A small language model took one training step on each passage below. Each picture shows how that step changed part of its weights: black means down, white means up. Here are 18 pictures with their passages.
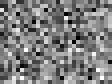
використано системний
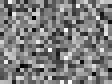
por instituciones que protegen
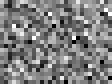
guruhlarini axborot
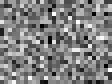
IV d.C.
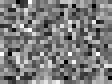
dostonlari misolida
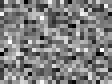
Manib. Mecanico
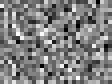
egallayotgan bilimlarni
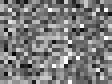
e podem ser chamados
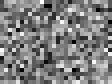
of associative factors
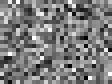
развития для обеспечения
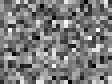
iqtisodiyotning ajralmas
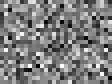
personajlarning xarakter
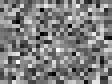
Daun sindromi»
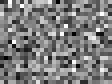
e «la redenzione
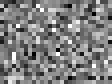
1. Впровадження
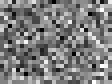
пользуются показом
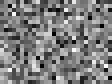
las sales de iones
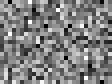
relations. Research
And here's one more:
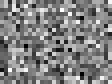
Лейбніц –
